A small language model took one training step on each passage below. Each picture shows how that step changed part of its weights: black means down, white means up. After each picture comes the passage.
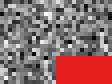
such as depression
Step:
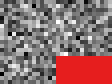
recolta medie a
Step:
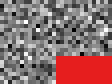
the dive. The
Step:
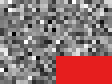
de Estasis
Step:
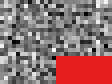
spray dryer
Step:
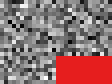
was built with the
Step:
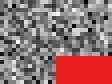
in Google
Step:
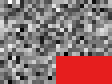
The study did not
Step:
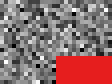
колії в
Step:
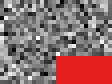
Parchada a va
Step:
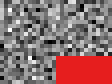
sistem informasi yang
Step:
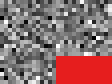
society and allow us
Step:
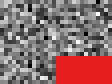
them as they become
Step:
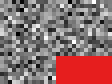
in an autonomic
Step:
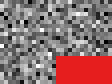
from the ease of
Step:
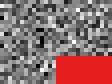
field of less than
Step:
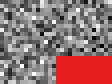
tym chorym,
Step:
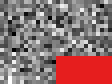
stronger NLO
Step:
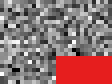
the fuzzy
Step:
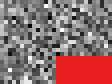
wegen worden
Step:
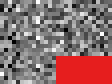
analyzed during the
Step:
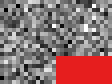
policies on school
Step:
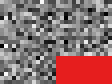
support, and are important in
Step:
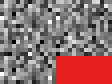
suggest that
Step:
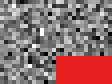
torno de um
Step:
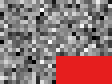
20. Is there any
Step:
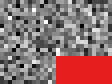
research, sexually
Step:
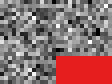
column** is
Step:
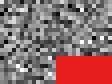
defined as ability
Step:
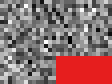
Ukraine to the
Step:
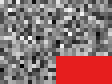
these address pins
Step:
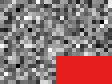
and co-drivers
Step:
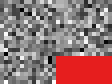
(I) If
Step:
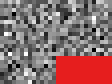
aynan ismini
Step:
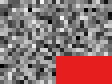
the exploration of new
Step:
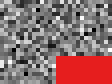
decades a number of
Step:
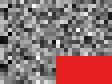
assessing the quality of
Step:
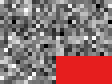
Sarita heart
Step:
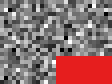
decreased in late
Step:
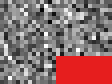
на сьогодні
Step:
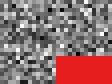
- Quels
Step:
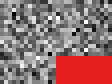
Ang & Van
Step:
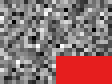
park, located to
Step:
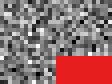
organisms, including
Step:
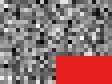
detectors that can
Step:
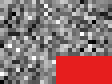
up to 200% in the
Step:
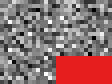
олти ой
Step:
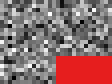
di sekitar
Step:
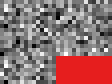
our NIME
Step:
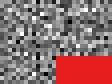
large response
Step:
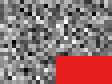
This African
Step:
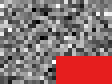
religious group
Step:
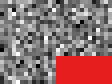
fait en grande
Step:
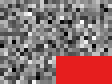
of the methods used for
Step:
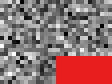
The candidacy
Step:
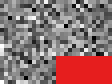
text. The researchers
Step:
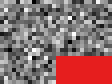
adaptation to
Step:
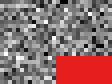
encaminadas a
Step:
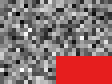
over the course of
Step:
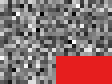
a response that was
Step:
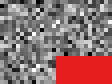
to the hospital
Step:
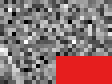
in Tasmania
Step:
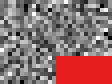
both the traditional and
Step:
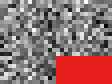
comme un indicateur
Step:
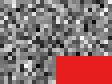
evaluated the cold
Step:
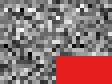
major strain
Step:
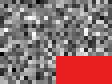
the word forms used
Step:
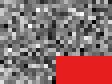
as minimum phase
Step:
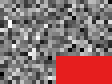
was discovered that
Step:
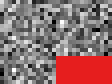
proteins are characterized
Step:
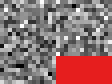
consists of different
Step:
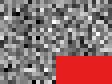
the taxes considered
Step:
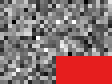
escolhido e
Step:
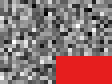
drug utilization.
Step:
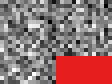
H) and Formation
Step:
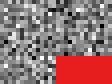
obstacles that
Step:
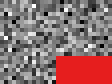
via fresh
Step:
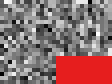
cartão, ao
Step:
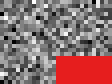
achievement in
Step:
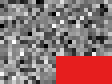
NUT Digital
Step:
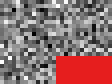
an Iraqi
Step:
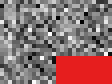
eficácia da
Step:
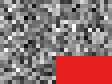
finalizó en
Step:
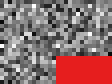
in extrahepatic
